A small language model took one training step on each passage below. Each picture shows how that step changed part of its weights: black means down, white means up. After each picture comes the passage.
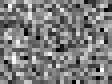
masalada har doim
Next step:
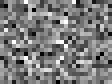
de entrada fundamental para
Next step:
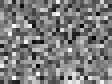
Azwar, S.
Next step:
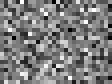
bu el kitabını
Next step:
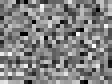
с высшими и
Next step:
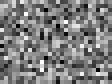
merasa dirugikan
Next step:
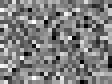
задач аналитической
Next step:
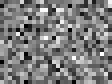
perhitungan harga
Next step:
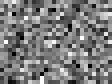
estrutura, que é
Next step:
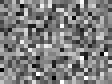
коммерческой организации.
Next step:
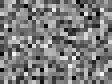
qo'yish va shakllarni
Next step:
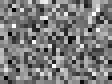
мавжуд бўлган
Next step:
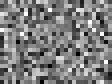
target children in
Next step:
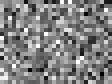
y tal soberbia en
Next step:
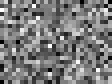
(IRD) Pour le
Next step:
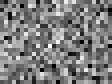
respecto al hombre
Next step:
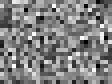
shakllantirish hamda mustaqil ilmiy
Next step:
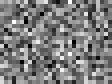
véase en esta misma
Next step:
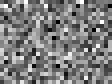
hacia la sala,
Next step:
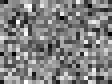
obra da Fábrica
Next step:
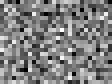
Gortsevich S.
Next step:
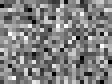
auf den Erwerb und die
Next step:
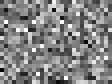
Вона зокрема
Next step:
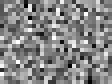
Jizzax Davlat
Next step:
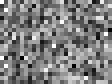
purchasing management
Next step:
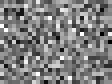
y multinivel La
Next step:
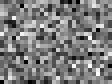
possibilidade de programas de
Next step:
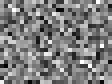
e outros tipos de
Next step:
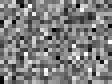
ratos, em que se
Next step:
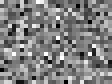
agiert. 11 -
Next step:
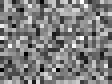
это токсичные
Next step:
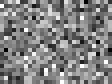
екологічної безпеки
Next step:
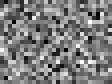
às margens do
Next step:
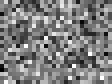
birokrasi; -
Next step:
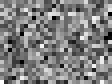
cantidad de información que
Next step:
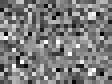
في التعليم*.
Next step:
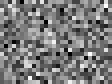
corrosão, etc.)
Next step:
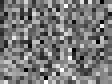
tomonidan ilmiy muomalaga
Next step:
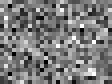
: A Toolkit for
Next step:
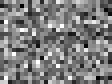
Bugungi sport
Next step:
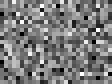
bir nechtasini misol
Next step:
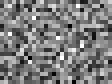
bevosita oyna
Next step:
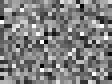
же стадии от
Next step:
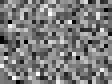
Cultural y Turismo
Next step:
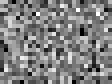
jiddiy ta'sir
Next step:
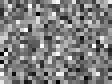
Растение является
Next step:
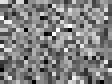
Выпуск 5,
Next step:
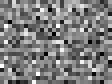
11 de junio de
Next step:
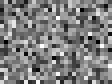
dasturlarni joriy etish
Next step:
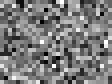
términos derivados
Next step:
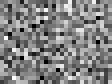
NEM! OS AN
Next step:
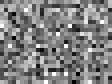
evento de saúde pública
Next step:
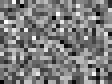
inteligence lze
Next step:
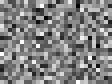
necessário uma desconstrução
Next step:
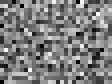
nazarda tutiladi.
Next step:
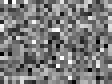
Dunyoning taniqli
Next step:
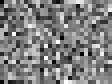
do artigo. Em
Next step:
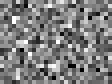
ulg'ayib kelayotgan
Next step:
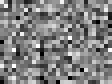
development. *National
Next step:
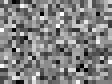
THE ORGANIC
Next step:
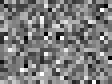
o'zlarini jamiyat
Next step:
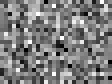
atroflicha tadqiq
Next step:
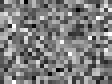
aytiñlar, áy
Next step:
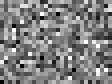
de los ODS y
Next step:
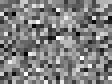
проектной деятельности в
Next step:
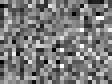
mahsulotlari ishlab chiqarish
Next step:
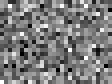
the form of foundations and
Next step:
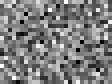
Copyleft, las
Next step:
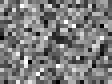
değilse ve onu
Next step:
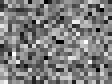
berishga qodir
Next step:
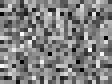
Bu borada O`zbekiston
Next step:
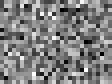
keng foydalanilyapti.
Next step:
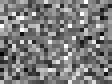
sharifdagi asrlar
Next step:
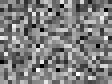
sonli IT O‘zbekiston
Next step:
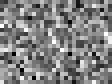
que parecia saído
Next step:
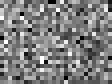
д-ра филос.
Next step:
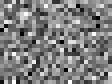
barqaror eksport va
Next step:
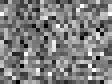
estas líneas de
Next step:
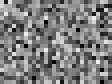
Porto Alegre,
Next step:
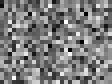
Verdonik, M.
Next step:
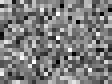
Likhov side
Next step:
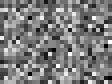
особенности, значение,
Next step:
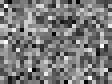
as complementaridades e as
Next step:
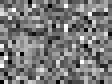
paraître, de prime
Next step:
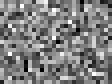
respektieren. -
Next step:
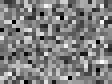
Акимова И.Н.
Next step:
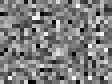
OF TOLERANT
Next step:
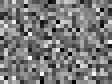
diversos soportes y
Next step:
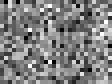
sebagai bagian dari
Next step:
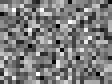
con ellos y qué
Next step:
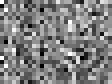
using the use of
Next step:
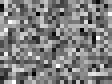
san'at maktabi
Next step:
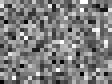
le flux continu
